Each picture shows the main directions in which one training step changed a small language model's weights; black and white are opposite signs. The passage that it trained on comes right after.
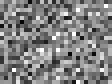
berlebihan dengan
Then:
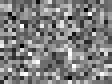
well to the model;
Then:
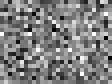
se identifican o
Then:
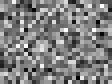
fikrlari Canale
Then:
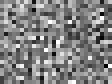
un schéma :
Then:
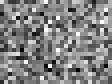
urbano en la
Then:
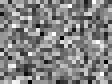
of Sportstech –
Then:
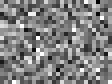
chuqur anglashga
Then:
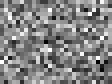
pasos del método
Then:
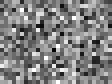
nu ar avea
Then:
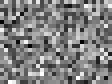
Sharif tomonidan
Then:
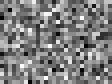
тільки: *А
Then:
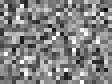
вісник*, (6
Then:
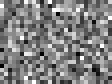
beim Bayerischen
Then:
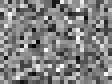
И СИТОРА
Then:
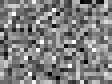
стало одной из
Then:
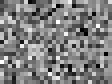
va rivojlanishi uchun zarur
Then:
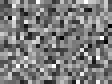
mazmunini yangilab
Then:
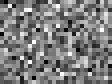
satu cabang
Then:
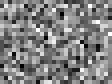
experimento foi
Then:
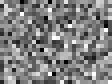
edifícios nos
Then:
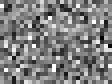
den begrenzten
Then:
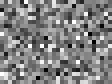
— Toshkent,
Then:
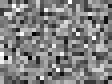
örneklem t
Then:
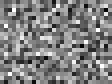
общего количества
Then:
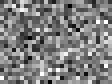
com o agressor.
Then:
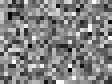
muhokama qilina
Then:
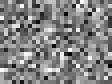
(quando o mesmo ou
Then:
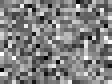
artib tashlanadi.
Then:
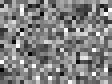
dos sintomas de
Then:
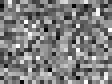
nell'isola di
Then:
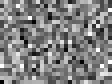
номинации лиц
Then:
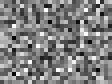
desejado, sendo
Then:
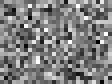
de notre interface
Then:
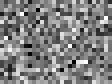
sifatida ishlaydigan
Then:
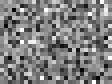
pada penelitian
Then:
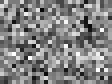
76 Talipov
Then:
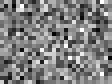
de diálogo entre
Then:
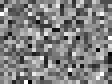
доимо гўзал
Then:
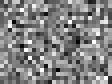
la cultura racista,
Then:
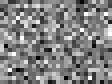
suma importância que
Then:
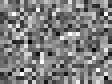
qonun va Davlat
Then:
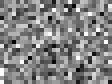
как абсолютный
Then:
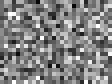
lo sguardo di
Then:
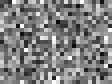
Badiiy asarda
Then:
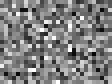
subsídios para
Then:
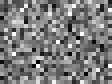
и составила
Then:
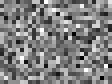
para sua satisfação
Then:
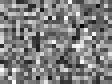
ilk bora hali
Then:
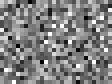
структуре слов
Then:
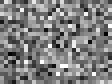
inson ekanligidan
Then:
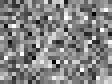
Navíos. Lo
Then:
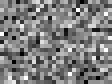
os campos de maior
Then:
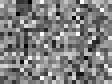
expandida pela
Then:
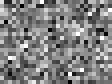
compuesta, algun
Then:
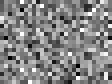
mikroba pada
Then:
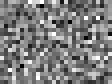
davrda inflyatsion
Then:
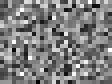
oluşan beden
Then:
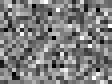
le escribes algo
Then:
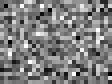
el octavo o
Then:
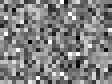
avtonom nerv
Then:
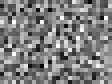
oldini olish uchun
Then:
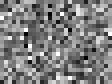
مدل کاتر در
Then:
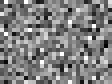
замечаем их.
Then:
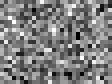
и значења
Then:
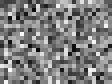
5. Хмельник
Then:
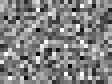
sinf o'quvchilarining
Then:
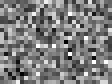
e que despertam
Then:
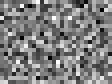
dreptului /
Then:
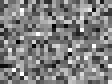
de decisiones
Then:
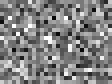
fibrinolytic and
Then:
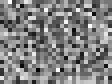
Tanlangan asarlar
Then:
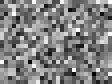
с другом,
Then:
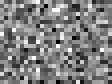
culturalmente existe
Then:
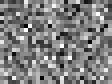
spricht, dass
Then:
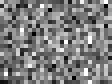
dissuasão aos
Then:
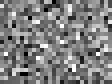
на временном
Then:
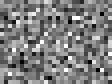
y nuevas relaciones
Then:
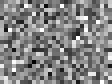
die dann ggf.
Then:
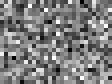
Afgani, M.
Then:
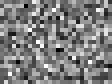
explicación, como si de
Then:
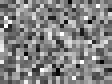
kendi arasında
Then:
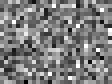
orqali mablag'larni
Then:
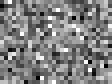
al espectador,
